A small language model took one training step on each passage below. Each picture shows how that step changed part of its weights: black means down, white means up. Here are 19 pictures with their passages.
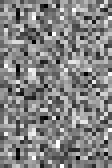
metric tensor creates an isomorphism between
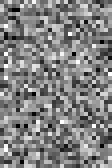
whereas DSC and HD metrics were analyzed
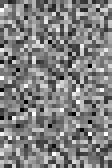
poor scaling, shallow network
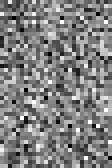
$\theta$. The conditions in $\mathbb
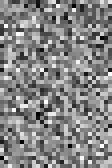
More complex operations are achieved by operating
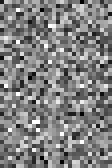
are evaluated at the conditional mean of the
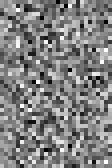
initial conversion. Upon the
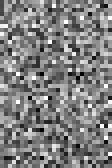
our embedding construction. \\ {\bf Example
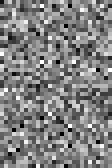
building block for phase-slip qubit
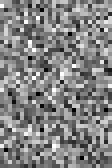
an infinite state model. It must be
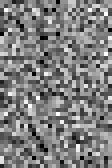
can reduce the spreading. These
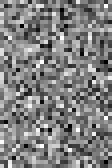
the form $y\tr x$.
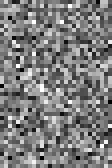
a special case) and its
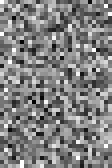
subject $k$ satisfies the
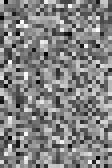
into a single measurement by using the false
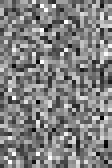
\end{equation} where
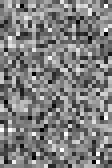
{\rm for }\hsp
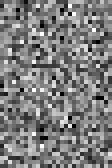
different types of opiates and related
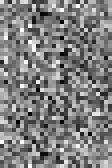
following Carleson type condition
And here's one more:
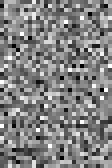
U_R) \\ &\subseteq
